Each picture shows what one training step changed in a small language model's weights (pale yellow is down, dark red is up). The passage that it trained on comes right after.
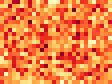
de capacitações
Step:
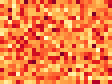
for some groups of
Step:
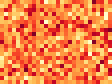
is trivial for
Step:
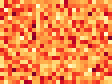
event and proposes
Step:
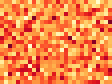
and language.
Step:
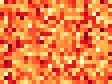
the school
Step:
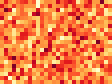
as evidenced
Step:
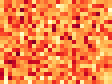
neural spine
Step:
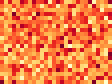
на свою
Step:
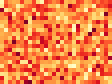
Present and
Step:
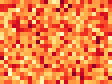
Symbols -
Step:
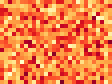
so that the corresponding
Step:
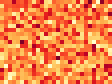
role in the
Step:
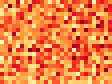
que mais unidades
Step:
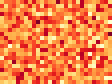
though the continuous
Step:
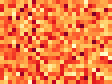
the weakest sufficient
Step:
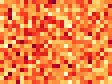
methods of interesting
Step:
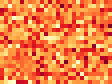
who realize the
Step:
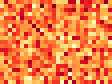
junio del
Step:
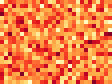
a third
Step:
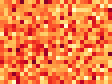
account for up to
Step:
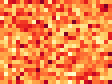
urban areas
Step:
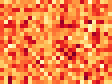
form \[
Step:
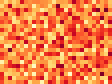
кгс .
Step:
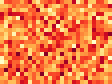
all the other
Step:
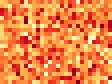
Oe) and
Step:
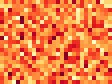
be an inclusion
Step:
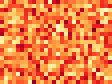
the Gordon
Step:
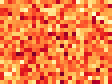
that the existence of
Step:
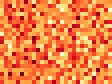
el cine
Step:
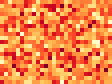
de fles,
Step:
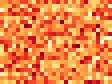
staff and
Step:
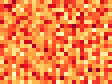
\vdots &
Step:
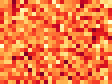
less obvious
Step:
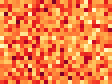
lessons and
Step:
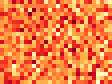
score less than
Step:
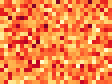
and practical
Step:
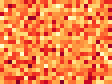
category with weak
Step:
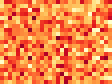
social and economic
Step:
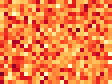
vieram para
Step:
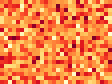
Carlos -
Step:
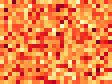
pebble number
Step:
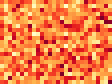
народ –
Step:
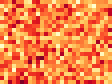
points with rotation
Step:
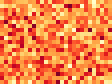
podem ser
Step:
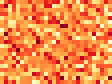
of water, including
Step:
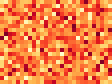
is not just
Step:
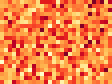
being crucial
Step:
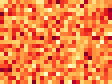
less in determining
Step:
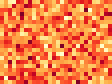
attention by
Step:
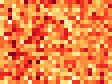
partitions of
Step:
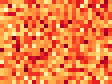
should be compared with
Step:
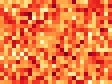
have by Theorem
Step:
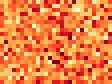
MoI as
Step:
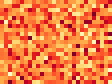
\sk The first
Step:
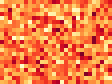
object of
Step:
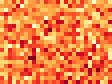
also, in the
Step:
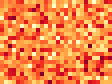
while military
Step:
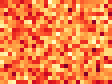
State or the
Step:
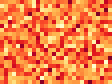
the logical
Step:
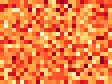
depends on
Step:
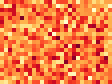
we say that a
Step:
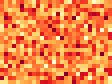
left panel
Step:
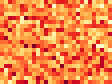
showed that the
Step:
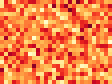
to crime
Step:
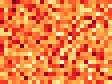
a importância da
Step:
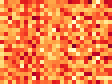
activity of
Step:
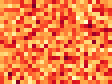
be used for
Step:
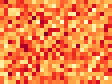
and thereby
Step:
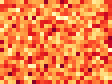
teachers in public
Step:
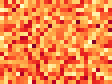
the system, and
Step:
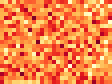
which is a
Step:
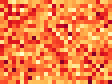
are improving a
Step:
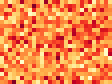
с тем,
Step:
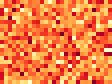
a minimization
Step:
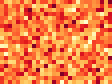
x}$ and
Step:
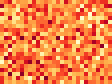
stirred to
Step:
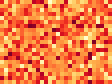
extreme values
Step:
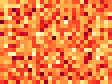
less compared to increase
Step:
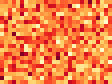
we recalled
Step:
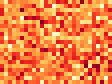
combined with
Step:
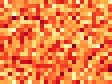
expressed at
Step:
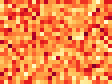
and development. In
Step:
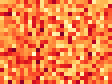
ordering of variables
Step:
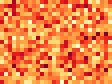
de tekst
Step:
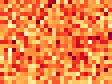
que organiza
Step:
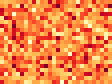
de pobreza
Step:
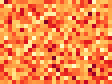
far left.
